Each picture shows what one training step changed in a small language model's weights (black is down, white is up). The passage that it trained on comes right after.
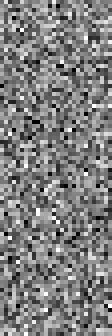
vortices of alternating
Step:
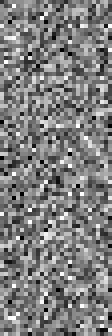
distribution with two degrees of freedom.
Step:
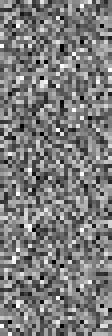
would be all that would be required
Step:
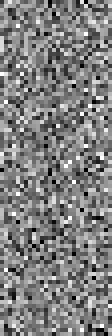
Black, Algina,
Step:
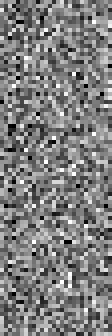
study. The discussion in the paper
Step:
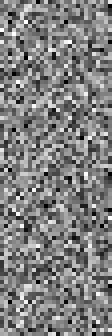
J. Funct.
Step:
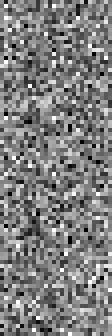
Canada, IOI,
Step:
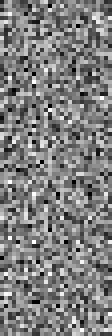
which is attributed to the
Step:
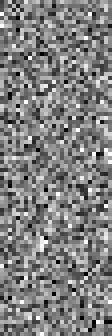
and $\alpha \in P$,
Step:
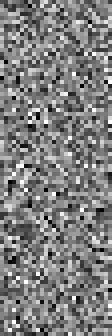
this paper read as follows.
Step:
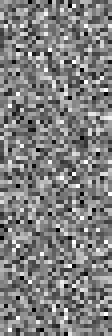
\IC^n$ and
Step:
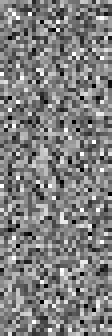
should be noted that although we assume
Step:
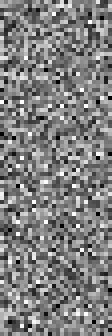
variables and $|\rho|\leq
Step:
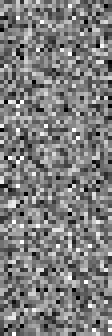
Patients ranged in age
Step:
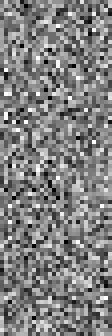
they revealed that the educational quality of
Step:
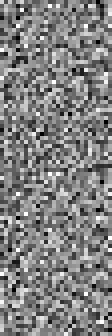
to a non-linear heat generation
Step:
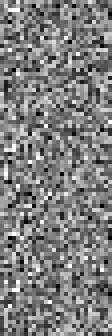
over time. The patient had been
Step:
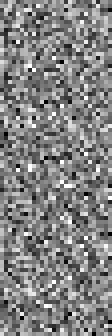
a significant role in business activities.
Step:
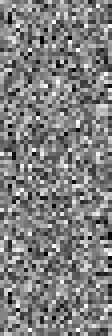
of any countable discrete subset.
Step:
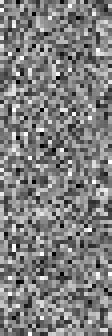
biological parameters closely related to
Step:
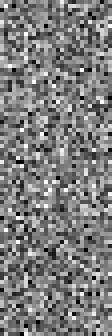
and Stock Publishers
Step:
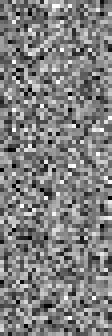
analytical methods taking account of sampling
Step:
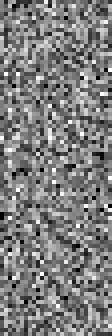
the equation) is renormalized,
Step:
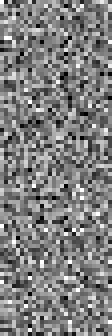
following the specific time period set by
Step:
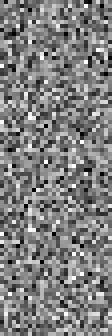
basic deduction methods -- for
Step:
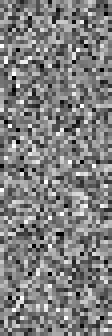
was to keep the natural feel of
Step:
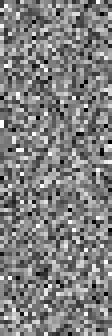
derivatives with respect to $y$
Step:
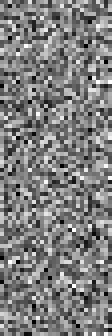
emotionally and by other means
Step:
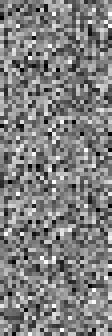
impact model performance. Class
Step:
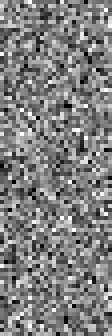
parts in $\pi^{b}$
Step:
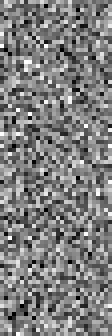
be thought of as a generalization of
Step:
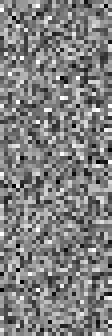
dry mouth, and it
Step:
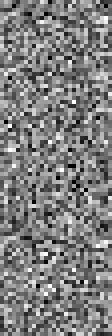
that in certain types of categories of
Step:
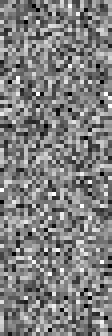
objective is to investigate the energy
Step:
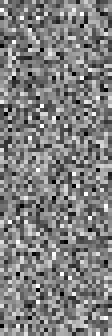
$\Lambda$ (which was first
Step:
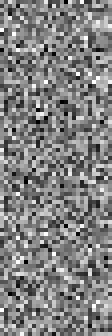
compost, nutrition,
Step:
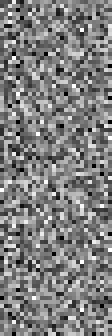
purpose of this research paper is to
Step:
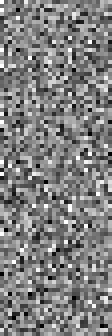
invariant under right-multiplication:
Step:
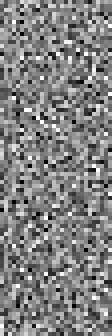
Many online decision-making problems
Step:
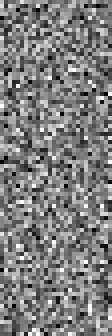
ratio were calculated in the same linear
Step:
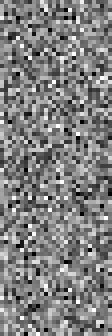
and plates, here the methodology
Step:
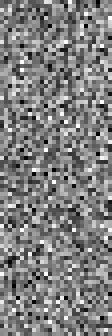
obtained by the consumption of foods
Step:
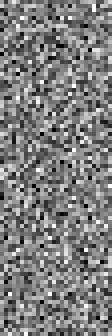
with the corresponding solo vocal
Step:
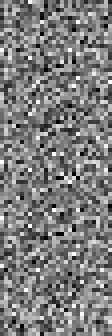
multidisciplinary, allowing for
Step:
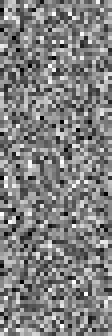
requires a holistic approach that
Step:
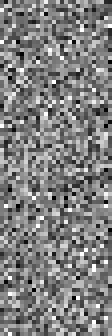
$k$ sufficiently large.
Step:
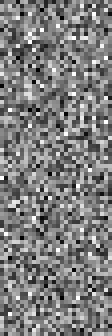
Finally, some conclusions regarding the
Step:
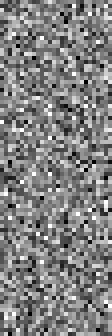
reads \begin{equation}
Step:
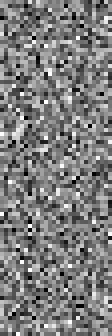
radiation as a function of its
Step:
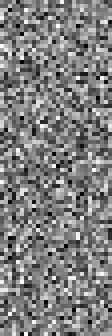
plate for 20 minutes. The
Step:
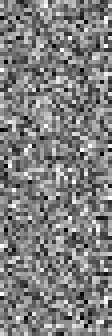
for in the mass manufacturing
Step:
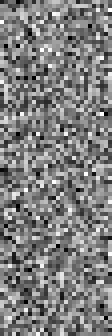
then use this condition to characterize
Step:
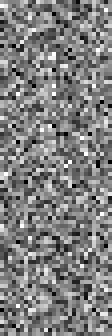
boshqaruv va
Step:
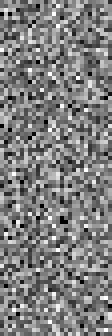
noncompactness measures satisfies the following
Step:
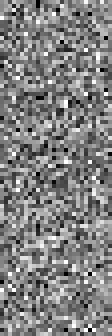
n)\ll \exp(-\epsilon
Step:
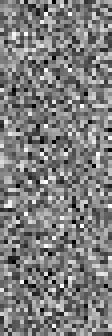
perform molecular docking studies of
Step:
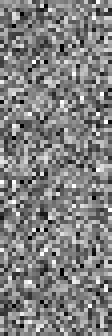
cannot be improved without further restrictions
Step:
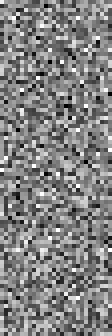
\otimes \theta_t
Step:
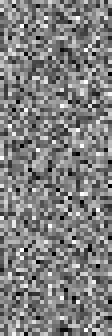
\rho & \sigma^2
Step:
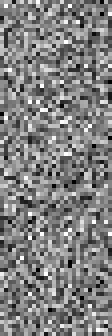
Engineering, Mehran University of
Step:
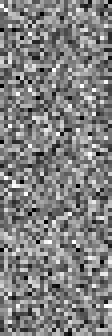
awareness regarding the pervasive nature
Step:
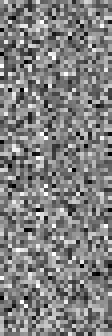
of *Artocarpus
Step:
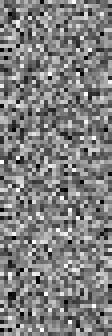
linear spline function. The
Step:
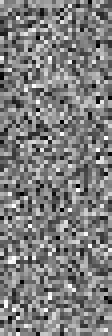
single thought and grammatical
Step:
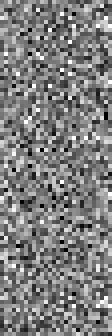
rational, stable and autonomous self
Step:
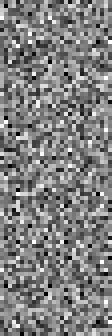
the general solution for the two
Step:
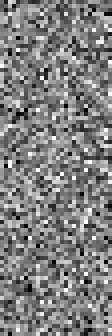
to some $\ZZ$-grading
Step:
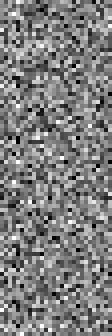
registration process more efficient and
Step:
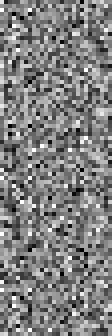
a strictly convex unit ball.
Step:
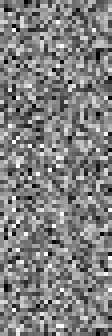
removal of solvent using a
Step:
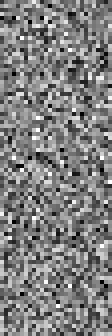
of Sciences) Eirini
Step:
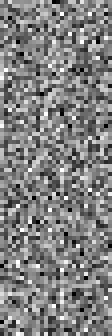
up to $2$, and
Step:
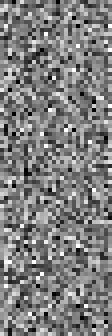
0 .$$ Note that the
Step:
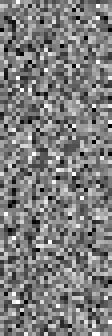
vulnerabilities that we see in
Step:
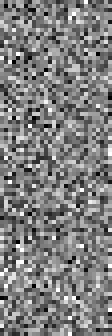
the "...type of tourism activity
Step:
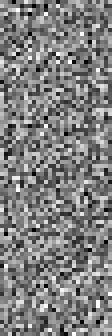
45.3%. This could be
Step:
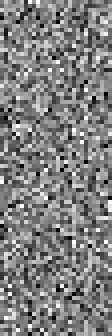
spectrum of $C_n$,
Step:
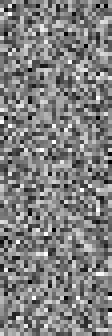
of the posterior expected
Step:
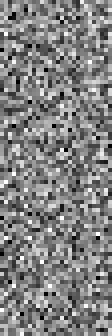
The tautological line bundle of
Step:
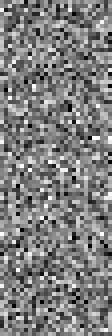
of seasonal variation and in end
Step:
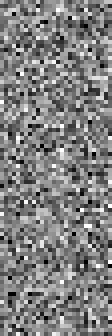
C-GEM. The implementation
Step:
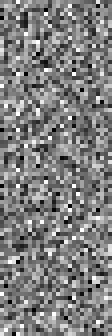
constituents for therapeutic
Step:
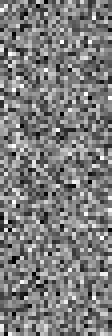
However, unlike all previous works
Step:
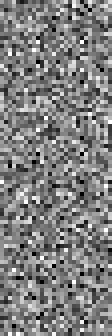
(OPA) for
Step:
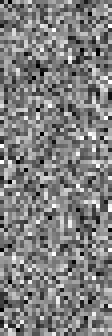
suboptimal outcomes.
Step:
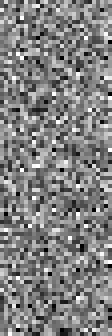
i \frac{(w-
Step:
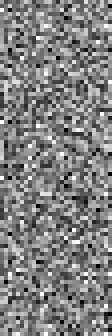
\begin{enumerate} \item
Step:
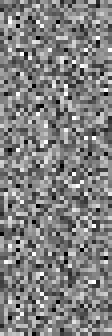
\quad$ and $\quad
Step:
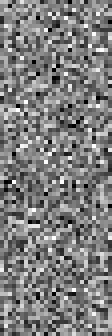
of Mathematics\\ Shahed University\\
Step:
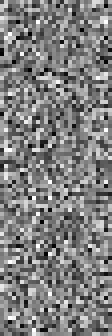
that, From then on, the
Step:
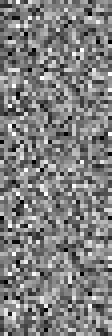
how this doctrine functions
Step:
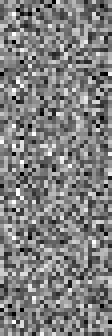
fact “The virus is transmitted
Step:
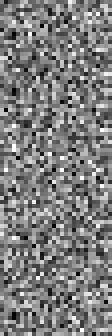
also thinks that’s
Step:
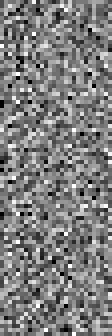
field experiment was conducted at four locations
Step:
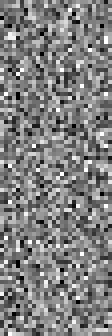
of $M$-ideals is
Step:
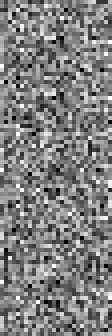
both T1 and T2 show
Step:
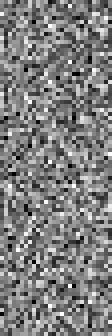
2013. New record for
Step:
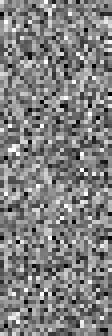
provide food, underlying the identity of
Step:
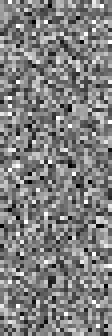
in Fairbanks,
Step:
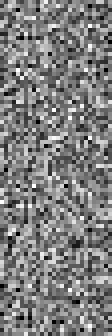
maps. Its generator is the
